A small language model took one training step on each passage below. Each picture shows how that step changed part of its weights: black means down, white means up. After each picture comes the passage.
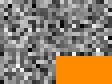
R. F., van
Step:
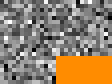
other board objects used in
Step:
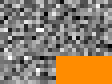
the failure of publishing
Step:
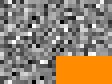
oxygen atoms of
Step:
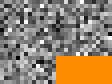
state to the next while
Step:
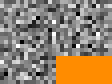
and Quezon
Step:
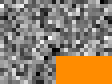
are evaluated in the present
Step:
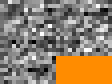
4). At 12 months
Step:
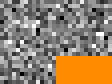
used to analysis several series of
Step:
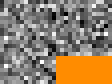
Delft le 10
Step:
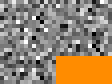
"To benefit from the
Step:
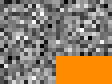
the unfavorable
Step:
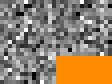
networks (RNNs)
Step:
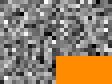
there was dose dependent
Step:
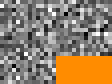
University of Technology in
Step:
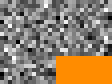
Forum An International Journal of
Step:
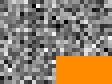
generate the bar charts
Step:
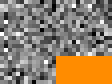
was submitted and was
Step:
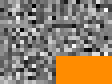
Resources (Life below
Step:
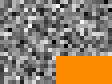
session to provide 6)
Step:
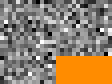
changes in the last decade
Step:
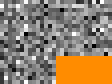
process will come out with
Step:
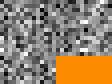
the same time. A
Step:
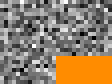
as semantics, structure,
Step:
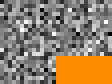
the evolution of the
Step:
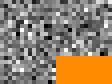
identity diffusion is
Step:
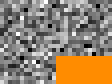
yellow visible
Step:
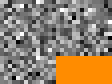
focusing on explaining
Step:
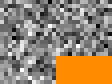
much longer than that which
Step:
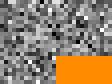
ancient Greek
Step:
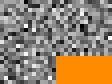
my music lessons.
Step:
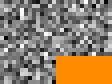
example is that developed by
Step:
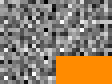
academic and scientific research.
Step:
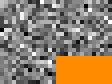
as help leaders of
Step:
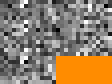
connectivity to the network
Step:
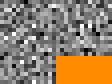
library engagement among
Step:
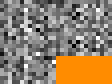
tilni tushunishni
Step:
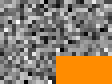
machines, systems and
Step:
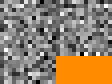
there was no significant change in
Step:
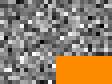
legally protected under different
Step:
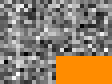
method for one minute.
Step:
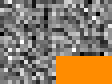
plasma concentrations of
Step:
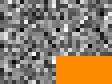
surface was rough for
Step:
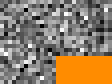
magnetic gradient
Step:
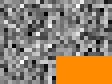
rate results in changes in the
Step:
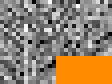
least-cost simulation.
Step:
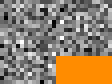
in the case reported by
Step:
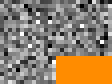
that can cause serious
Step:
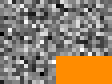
for responsive space. Although
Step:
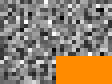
in it. Among them
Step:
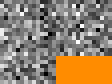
the subscript represents
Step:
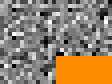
40, respectively. Similar
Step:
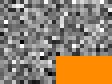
they have no conflicts of
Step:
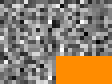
option in many cases.
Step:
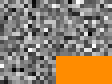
need to write.
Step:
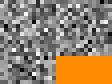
narratives, including evidence
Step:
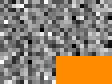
they might make of them.
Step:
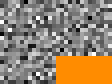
reinforced epoxy
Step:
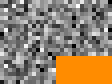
simulation, while RMSD
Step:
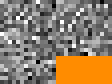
tearing diagram were
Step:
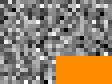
of interest to calculate mean
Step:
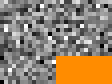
France joins
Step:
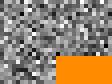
female contacts, see
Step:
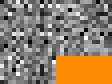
of wound surface was conducted
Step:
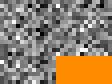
conduct studies and develop solutions
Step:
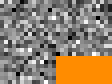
The ordinate
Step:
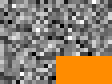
Venn diagram
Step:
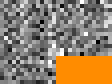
code sequence of random phase
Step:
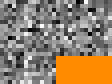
- Dublin
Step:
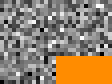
indicates poor prognosis.
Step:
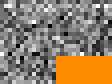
in brittle and
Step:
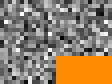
work performed by the Human
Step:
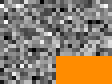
was approved by the
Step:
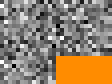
conducted from 1st Jan
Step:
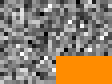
lived separately from the
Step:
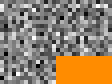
of adolescents'
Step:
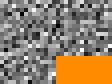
function tolerance and solution
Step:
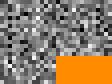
the DSA publicly
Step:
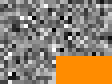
of aerosols in
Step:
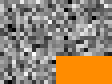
without ADT will
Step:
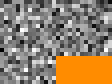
pattern reflected to change in
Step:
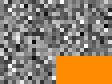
RESULTS AND
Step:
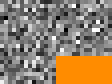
and Ranging),
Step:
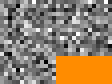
D9.4 submitted
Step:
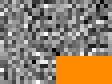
require administration parts in
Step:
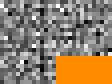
study, a modified version
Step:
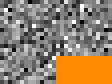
(high). At the
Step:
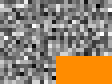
consumed regarding the amount of
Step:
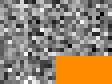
the predictions overlap
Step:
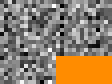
stars. At the
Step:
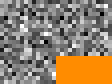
of the materials I and
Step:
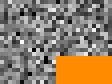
(1) for creating
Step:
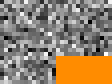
from specimens collected by the
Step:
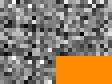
have weight deficit flow
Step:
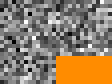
spacetime. The new
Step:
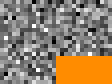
– and workshop
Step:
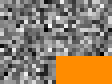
and behavioral methodologies,
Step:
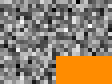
on acoustical properties of
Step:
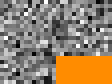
maps with a particular
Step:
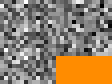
will process the database and
